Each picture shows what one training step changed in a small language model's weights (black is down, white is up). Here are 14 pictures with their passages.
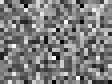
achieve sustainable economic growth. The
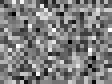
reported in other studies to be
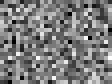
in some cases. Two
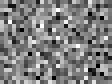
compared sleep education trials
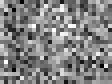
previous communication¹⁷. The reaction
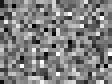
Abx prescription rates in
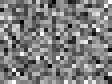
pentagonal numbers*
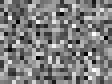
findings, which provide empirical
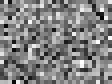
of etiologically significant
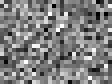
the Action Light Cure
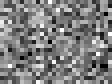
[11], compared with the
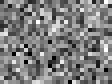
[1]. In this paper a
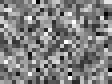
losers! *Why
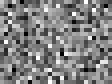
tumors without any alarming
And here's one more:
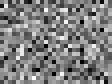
services. A careful and
